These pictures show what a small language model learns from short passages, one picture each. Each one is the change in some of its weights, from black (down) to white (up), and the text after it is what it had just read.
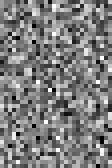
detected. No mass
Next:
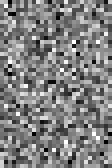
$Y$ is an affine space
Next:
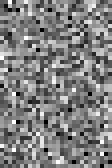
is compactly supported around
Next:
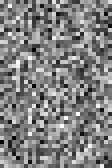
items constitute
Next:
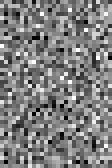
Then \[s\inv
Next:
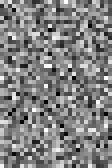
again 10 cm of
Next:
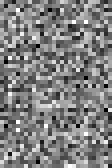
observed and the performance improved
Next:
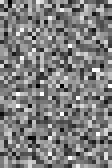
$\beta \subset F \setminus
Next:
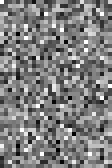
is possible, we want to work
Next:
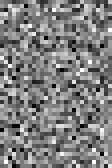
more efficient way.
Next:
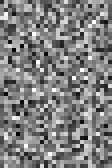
Directflight 3
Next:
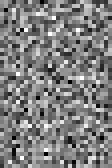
evolution equations. {II}.
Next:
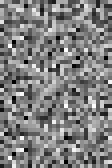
and objectives. The
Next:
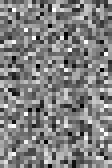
need to be conveniently
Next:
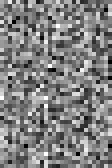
and human in the loop
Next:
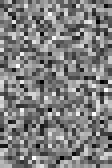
extended by a family
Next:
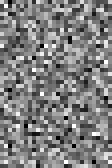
$ \R^{n}$ develops
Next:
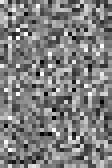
the boundary was recently obtained in
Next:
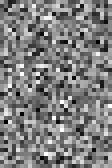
Notation.} We denote by
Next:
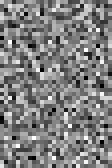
in our study. In present study mean
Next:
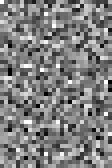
is injective, and this is
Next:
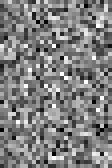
\big). \end{eqnarray}
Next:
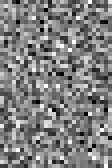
\ref{stab} we
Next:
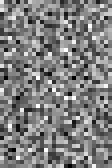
90% water and an
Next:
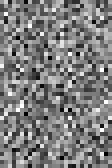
n\to\infty. $$
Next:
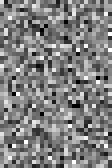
V. Tzankov
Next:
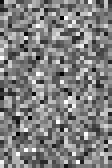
the forthcoming Definition
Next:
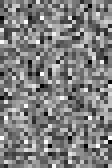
last case, by parity of
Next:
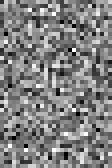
and design websites for the
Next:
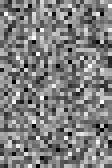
\widetilde B=\frac{\overline
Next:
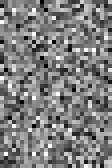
algorithm exhibits
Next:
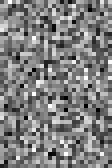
and poverty reduction and
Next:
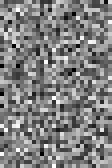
newcomers: (i) will
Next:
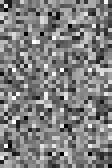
suitable temperature to
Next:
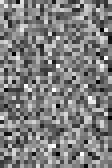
of mass movements
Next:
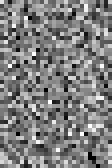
1$, when $T$ is a
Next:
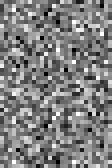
extension is signalled by a
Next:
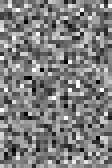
all aspects of an
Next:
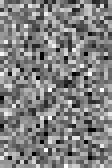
will also say that the vector
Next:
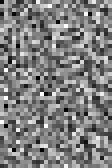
decay and $V$ is
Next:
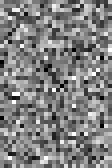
specifically designed for the
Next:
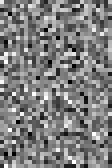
definition of $K_{ij}$.
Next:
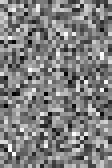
the outputs is added
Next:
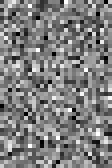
as leukocyte
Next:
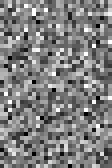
image of the zigzag
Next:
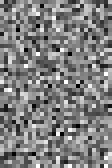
temporal event correlation,
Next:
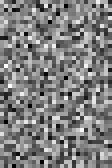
combination with cryo
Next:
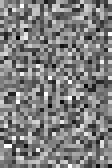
are positive and monotonically
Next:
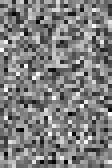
absent (Table 2). The
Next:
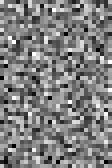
up to 50 million
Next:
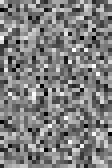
space $X$. Then, we
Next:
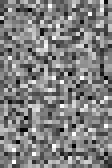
understand their particular merits
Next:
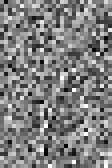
Items Variable
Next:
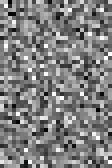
$Z$ is a curve
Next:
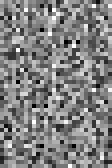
principal theoretical
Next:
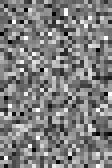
Solvent removal from
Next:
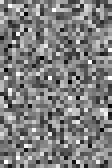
in the North by
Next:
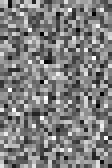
$(z_n)$ is a sequence
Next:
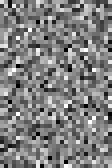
$\widetilde {T(V)}$
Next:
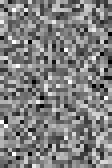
a central node in the part
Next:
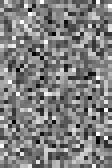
visha or chemical
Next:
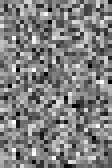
broadly applicable
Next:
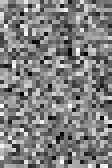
general bilinear quantum
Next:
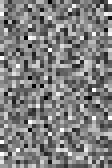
with a bin width of 2
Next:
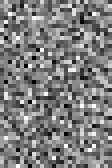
variables $\eta\mapsto
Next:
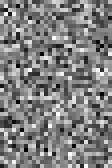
\rightarrow A_1^+$. Then
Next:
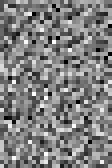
: **V**alidation -
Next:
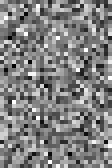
the control of malaria in
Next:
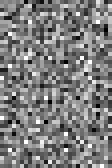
orthogonal projection from
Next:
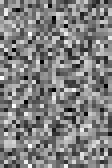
anticomplete to
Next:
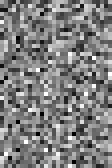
algebras. Note that the dimension
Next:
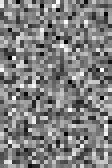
hand. WP4 also
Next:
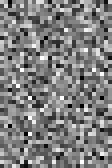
$\rho$ be a fixed
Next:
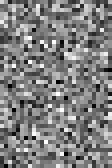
the kernel, device
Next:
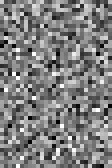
Environmental Performance
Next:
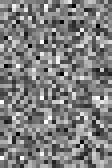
\quad \mathrm{if}
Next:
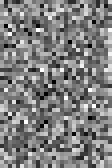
elevated risk of
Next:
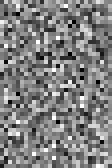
ethical concerns that
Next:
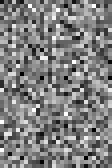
mL/min, with
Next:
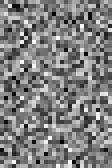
Fresnel lens and the
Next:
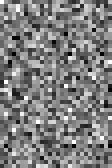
out the possibility of obtaining
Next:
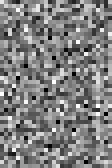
for TE shows significantly higher
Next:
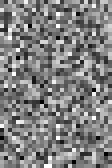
crystals were obtained. The
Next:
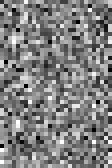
stabilization term does and
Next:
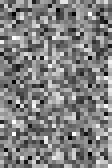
ensures that an integer solution
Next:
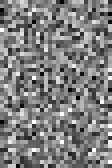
of the terrain with a
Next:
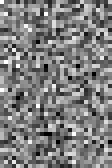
is widely used in
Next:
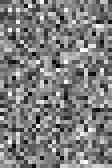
& Delivery Practices
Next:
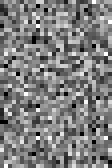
quasiprojective variety
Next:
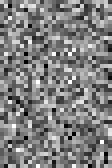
Then modular theory shows the existence
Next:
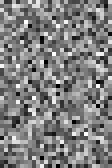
BTS is connected). The
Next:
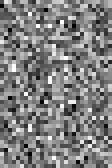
squares problem over
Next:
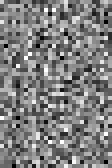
that we have chosen to limit
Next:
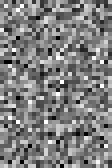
proposed in [5, 10]. We
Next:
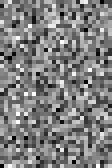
% Molecular
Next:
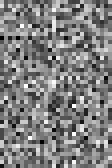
side. Jupiter
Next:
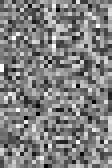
special collections:
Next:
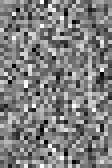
we perturb system
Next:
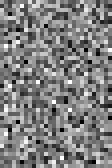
The objective of this research therefore
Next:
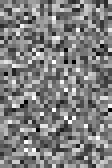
propagation of acoustic
